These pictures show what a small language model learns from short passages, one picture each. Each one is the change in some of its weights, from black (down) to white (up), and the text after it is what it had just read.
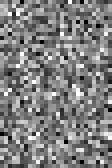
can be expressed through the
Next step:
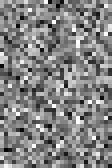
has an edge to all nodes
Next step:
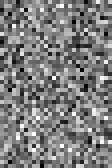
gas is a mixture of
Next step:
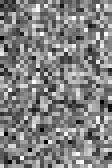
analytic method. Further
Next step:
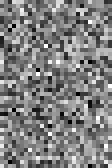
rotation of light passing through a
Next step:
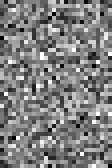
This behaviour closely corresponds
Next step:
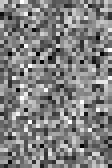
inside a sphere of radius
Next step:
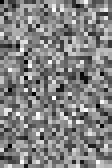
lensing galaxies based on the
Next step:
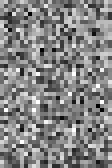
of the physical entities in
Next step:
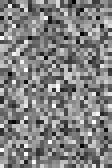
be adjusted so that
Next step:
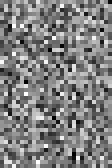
at the sonic point are obtained
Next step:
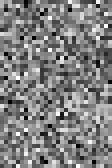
as massless states unmixed
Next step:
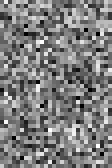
the SDM. The evolution of
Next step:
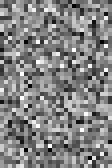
tiling of three allowed
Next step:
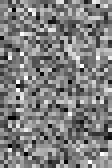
provides an ideal platform
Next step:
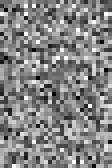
their kind hospitality
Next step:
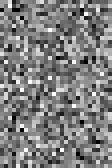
transforms as a scalar. The
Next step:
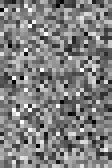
drawback that evolving
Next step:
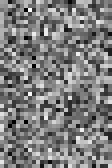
absence of noise, for any
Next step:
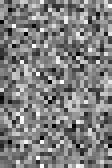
perpendicular to the external
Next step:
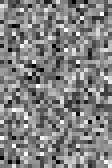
{Sustainability}, volume
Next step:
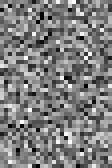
$x,v \not
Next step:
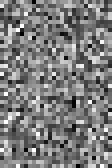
through the two horizontal
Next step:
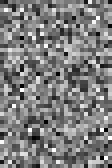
Quantum Gravity.
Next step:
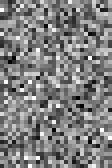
activities. This
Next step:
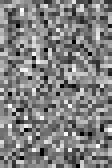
} \noindent Now, in
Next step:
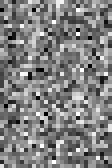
text messages (note that as
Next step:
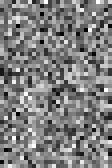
point annotation is used to
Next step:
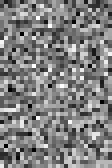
Methodology (lead)
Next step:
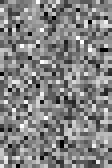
a microwave mixer
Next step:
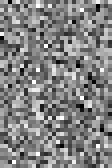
strong interaction the spectrum below the scale
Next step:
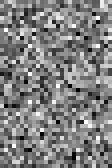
by the EU-US
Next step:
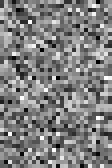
a single value summarizing the
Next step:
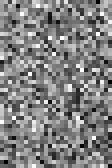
able to in a unitary
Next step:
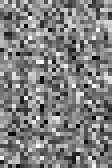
is the frequency of the down
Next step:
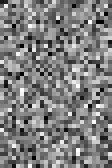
models such as Logistic
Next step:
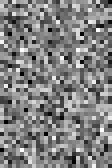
the system towards an out of
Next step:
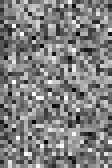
x-ray reflectivity
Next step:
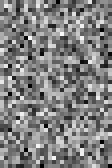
adopt one of the
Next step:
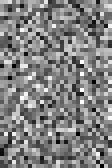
to a new spin-down phase
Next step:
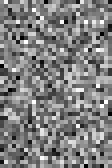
evolution of Linux-based
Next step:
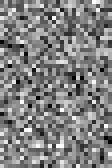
as our sample the first ensemble
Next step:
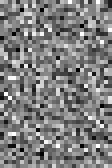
The size-one window method
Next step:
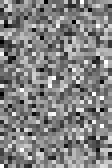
field (see supplementary
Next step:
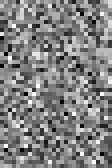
entropy bounds in general are not
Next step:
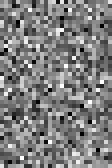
performed below. First of all
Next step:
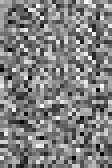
moment of the DRS
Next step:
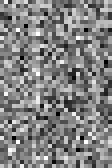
the radiation surrounding the two
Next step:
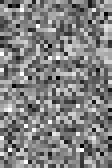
applied to any popular entity
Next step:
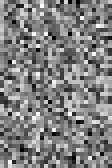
available on the web in some
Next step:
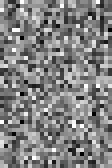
$i_L$ in the
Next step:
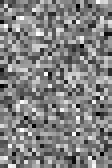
approximate the second derivatives
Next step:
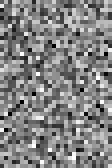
power into the devices while
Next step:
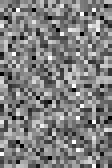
action and exits with code
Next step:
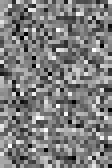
independent of the specific base model
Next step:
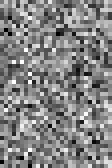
is done by a cellular
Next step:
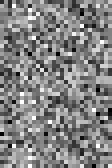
polymer tends to
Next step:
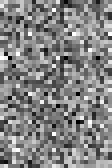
-- with participation of
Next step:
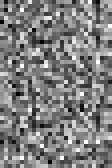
obtain \begin{align}
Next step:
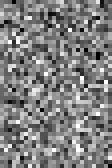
can be expressed as Equation
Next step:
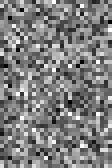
adds several RIS-based
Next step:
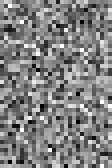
differential NNLO calculations of
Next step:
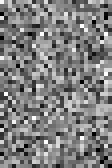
The femtosecond
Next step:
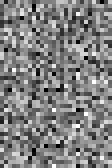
200 GeV. The signal dependence on
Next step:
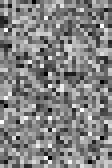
the other attack follows similarly.
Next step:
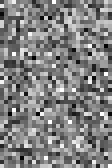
source is naturally
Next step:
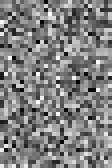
assessment of remote
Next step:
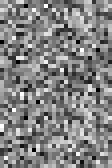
0.3 kpc at
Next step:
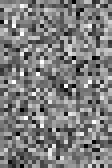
have become a focus because of the
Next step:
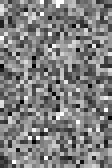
entangle with each other sufficiently
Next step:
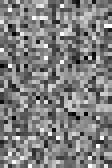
establish the dispersion relation
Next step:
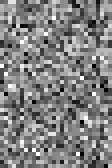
a central spin-1 site
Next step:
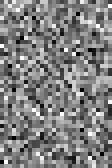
to measure the dielectron
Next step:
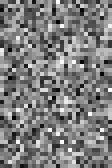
group of the even permutation
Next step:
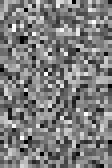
CodeF are sourced from
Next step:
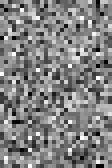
HTSs \to
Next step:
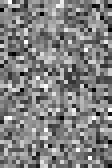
versus backgrounds.
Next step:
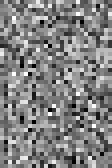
used the same definitions for
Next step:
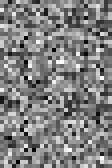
late-type galaxies among the
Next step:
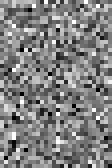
concurrency, and provide
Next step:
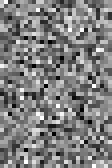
over $X$, the resulting
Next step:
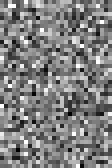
\\ N \frac {d
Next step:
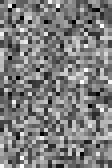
in clear departure with
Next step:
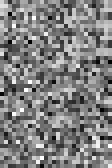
of multiple time scales into the
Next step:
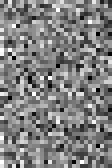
undertaken thanks in
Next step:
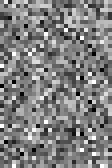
the constraints that our luminosity
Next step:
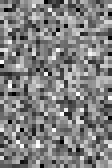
search to determine the hyperparameters
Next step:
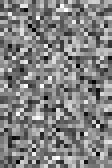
very actively studied since the
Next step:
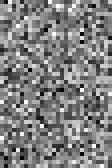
of light Higgs and dark bosons
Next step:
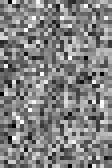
$q$ becomes smaller the
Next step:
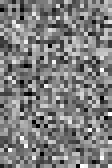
two spins, namely,
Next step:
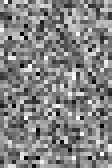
the number of linguistic
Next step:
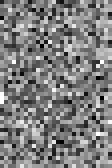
develop simplified LUT structures
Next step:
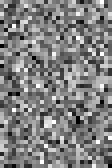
shift that can be attributed to
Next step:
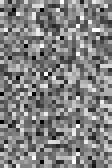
strain rate, as the dynamical process
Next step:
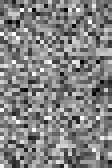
cross section for protons scattering
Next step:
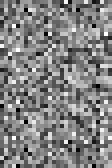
it is not clear what is the
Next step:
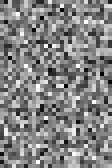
make the situation very
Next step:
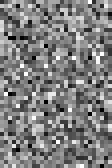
expected to be: \beq
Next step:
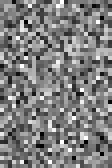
to solar system observations of light
